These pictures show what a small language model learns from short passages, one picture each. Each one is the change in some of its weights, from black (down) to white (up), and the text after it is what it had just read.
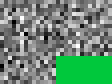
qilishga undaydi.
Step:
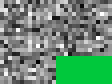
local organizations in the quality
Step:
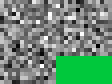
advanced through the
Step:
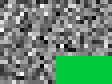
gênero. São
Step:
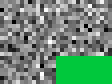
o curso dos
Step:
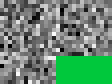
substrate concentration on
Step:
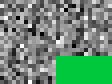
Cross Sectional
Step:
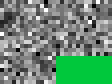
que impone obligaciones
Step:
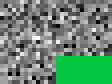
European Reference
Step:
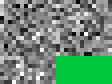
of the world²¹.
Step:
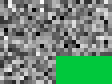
from BNK3 is
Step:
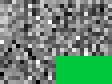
interest. Statement of
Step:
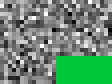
not detect them.
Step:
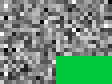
articular fractures
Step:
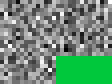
is no statistically significant
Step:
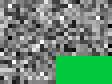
might hinder
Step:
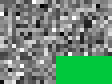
children constituted
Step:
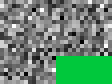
osmotic pressure,
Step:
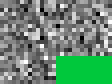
del método El
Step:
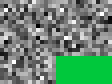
The test was given in
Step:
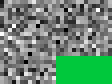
the Learning process
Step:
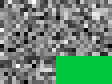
of Muslim law
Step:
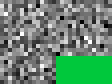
строительство к
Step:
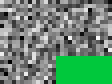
both desktop and
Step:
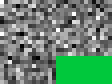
used means of electronic
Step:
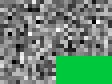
lekin o'zini
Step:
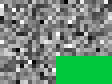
designed to address this
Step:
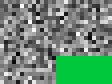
женщин до
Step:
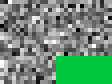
individual size and with a high
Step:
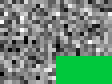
blast loads.
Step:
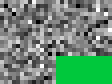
findings from the two water
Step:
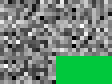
medios digitales:
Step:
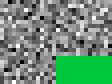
économiques, sociales
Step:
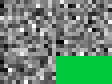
на том же
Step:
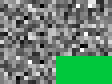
So, from the view
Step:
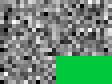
among these countries are
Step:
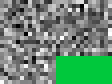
first more general question about a
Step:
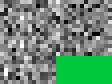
of the tibial
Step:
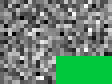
them have so many side
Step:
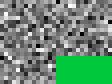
2009 amended some provisions
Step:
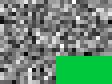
characterised by the formation
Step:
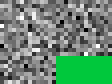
viza pentru
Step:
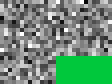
with learning objectives. The
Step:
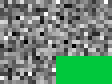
consists of sensors,
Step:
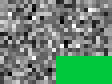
Western research institutions
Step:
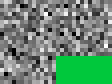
– Minsk:
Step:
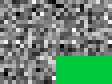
World »,
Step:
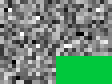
gestures to the movement
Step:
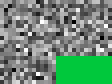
tavsiyalar ishlab
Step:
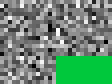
же чувств,
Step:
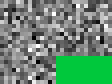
our study, a finding
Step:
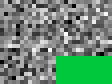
Mashuri :
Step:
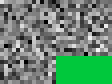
ega sug'urta
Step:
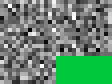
two different method used for the
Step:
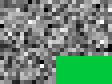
much things in the
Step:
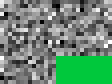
time of Perigee.
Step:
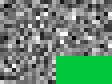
have no identity that can
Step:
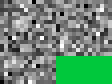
the grease sample as
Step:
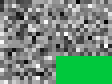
at NSE and
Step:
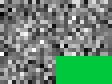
muammoni hal etish
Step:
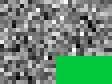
de explicación de
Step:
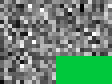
over the past years.
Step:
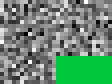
quality of the question which has
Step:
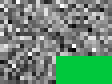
be a valuable tool
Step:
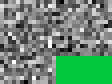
at various temperatures are given
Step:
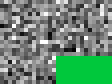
depth of harrow
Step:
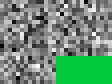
lo dado en la
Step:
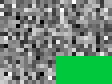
As already presented
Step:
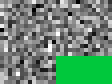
and institutional support. This
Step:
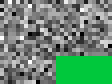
in Iran. The
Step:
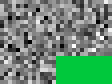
sig value was less than
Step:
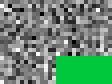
the National University of
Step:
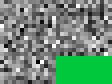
світових та
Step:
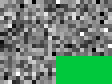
ko'p marta
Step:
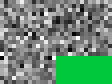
due to the higher cation
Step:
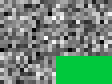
culminar en
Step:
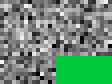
vez que transmite
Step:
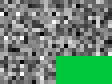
comprehension is
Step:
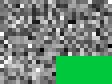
в условиях
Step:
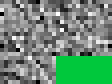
independent rounding.
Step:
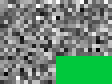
objectives; - 3)
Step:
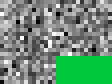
sociedade que não
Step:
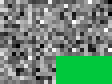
United Nations World
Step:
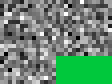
taga yetdi va ular
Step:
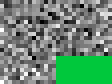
to be a product of
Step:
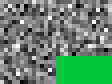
which will affect his further
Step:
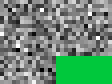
the accuracy of the
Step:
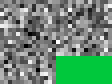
showed a negative
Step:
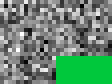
quality is available in
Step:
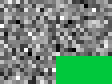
do aluno,
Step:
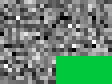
Android apps made
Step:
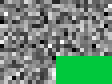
publicados em determinado
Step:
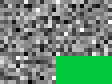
of accidental
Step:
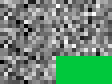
methoden worden
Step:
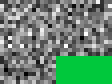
that have been carried out
